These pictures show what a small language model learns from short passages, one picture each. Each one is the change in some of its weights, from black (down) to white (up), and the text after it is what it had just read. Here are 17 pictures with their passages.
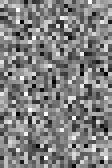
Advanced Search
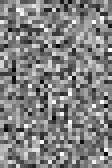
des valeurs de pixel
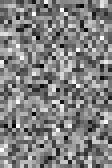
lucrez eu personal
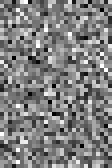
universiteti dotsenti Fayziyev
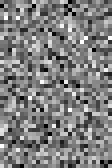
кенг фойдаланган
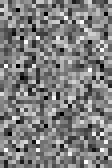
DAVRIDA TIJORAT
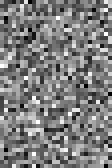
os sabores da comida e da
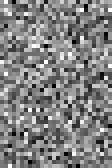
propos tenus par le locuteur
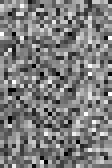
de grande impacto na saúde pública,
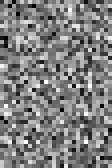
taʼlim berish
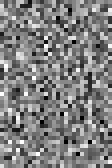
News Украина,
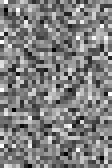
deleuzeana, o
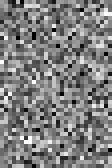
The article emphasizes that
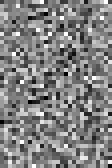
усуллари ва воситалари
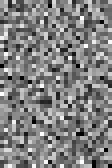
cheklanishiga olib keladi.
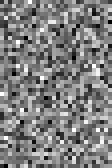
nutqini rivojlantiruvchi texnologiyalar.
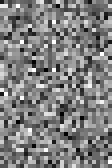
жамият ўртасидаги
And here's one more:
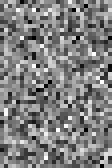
© Créditos
